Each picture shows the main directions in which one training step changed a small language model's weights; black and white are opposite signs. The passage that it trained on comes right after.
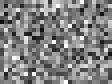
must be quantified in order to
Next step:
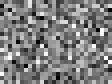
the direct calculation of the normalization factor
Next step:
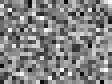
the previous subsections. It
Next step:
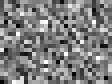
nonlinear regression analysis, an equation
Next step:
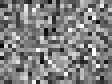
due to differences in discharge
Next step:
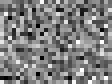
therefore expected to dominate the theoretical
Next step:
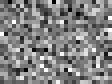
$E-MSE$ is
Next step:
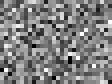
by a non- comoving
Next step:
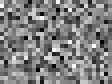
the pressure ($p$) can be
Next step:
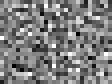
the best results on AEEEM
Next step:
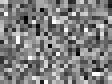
significantly exceed the critical pressures of
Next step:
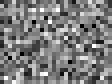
avoid the formation of SENs
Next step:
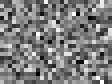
a single metallic nanowire with
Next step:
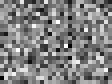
regions of large gradient are selectively
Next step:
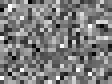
by Pauli Exculsion in a
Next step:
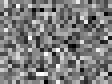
calculate here the asymmetry defined as
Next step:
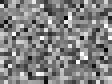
intervals that fulfil the condition that
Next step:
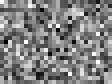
able to test against these uncertainties our
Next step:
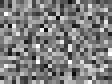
in a particular condensed phase of
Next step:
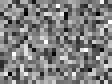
where the output is a single
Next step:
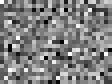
find a narrow channel to decay.
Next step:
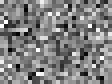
at the 98 per cent level,
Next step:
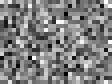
Gibbs approach to sampling
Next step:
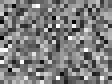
of plane waves by the array resulting
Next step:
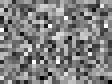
Using this expression it is straightforward to
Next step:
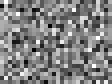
presence of the imaginary part, provides
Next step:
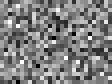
rephasing photon echo scheme
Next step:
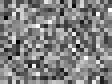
Pauli matrices. At zero temperature,
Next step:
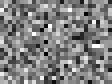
Using the text transcription and
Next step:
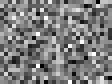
surface. The profile exhibits two
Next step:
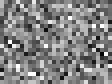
$\alpha,\beta$ run through
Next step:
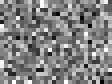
at the LHC differ rather little from
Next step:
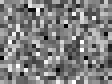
electromagnetic decay $\Sigma^0
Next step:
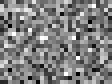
constraints, many of which require
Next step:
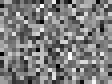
power-law distribution of cloud optical
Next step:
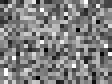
baseline execution, achieving
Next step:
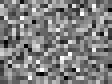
which fixes the relations between the
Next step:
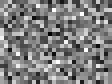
The gray beams are the 2D
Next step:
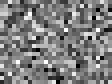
NMAH sample. Thus,
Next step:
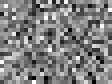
and calculate the maximum energy in that
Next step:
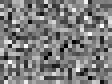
the first case, a comparison also
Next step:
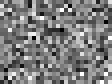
the stability boundary. The probabilities associated
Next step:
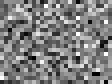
which can be eliminated by the
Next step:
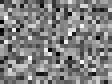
l_{p}$ to the thermal
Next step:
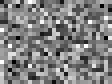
consistent with the empirical evidence on
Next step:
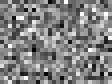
D. Roberts.
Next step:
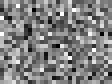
perturbatively in the strength of the
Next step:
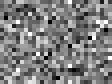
string compactifications. Two
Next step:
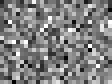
importance in a variety of applications such
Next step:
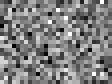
so that one can gain further confidence
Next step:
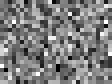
$am=0$ because
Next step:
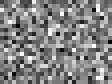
asymptotically for large $R$
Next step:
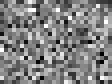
overall increase with time. While these
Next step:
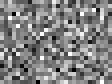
Xe-based gas mixture at
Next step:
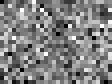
display organization on timescales and
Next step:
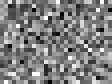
ray originating in the past is
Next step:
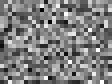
from the transformations for the shift
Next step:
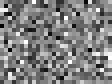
using mobile phones such
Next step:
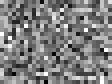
magnitude owing to the close
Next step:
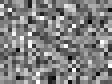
the applied electric field can be used
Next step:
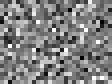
model origin and perceived
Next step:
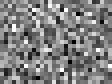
parameters --- [11] This issue
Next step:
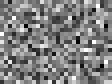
If the bubble is too big
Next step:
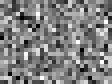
that AMFs are
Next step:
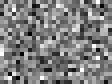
and the charm quark densities are
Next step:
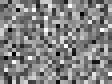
We assessed the uniformity of
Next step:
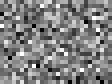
at the same redshift. For
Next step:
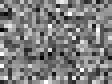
University of Twente,
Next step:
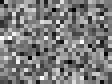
cases, even our plots for the
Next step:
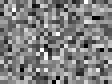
and the spin peak is sufficiently
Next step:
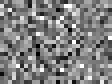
the amplitude of the electric field,
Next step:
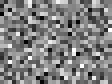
the observed rotational alignment echo could
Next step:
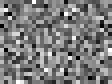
using a new method for controlling
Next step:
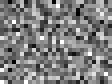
$x_{mn}$ is the
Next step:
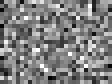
each neural network {corresponds}
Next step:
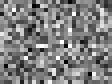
and the paper type in structured
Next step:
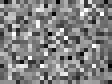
developed general theory to the vector beams
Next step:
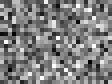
a finite number of non-zero
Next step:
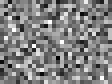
with respect to the motion in the
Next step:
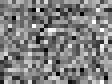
hybrid structures. We find that the
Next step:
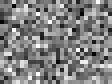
*p*-type bulk
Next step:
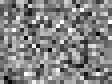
meant only in the sense that
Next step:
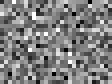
beam direction, the excitation energy of
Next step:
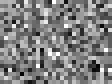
$l$ and with larger
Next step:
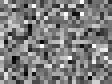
crucial role in the construction of the
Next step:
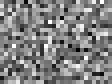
to the cancer type? We
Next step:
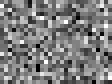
the whole space-time we
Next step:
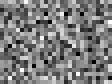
not a complete evolution equation and also
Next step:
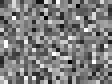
specific by formulating a series of
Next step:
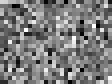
Let us finally consider a modified dense
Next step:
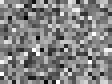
evaluated using the same techniques applied in
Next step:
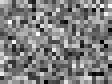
discuss the mechanism of mass exchange and
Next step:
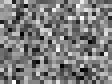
NVs} %To generate entanglement
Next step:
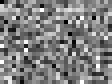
exclusively to predict diagonal blocks of
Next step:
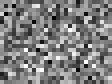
of the parameters in the effective potential
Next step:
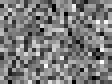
volume fractions lower than $\approx
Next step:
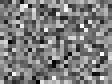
finding the numerical solution with a standard
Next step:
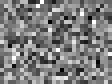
\[ \mymatrix{ccc}{
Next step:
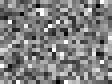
these RGs trace an underlying
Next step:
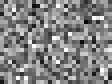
and the resulting quantum state can be
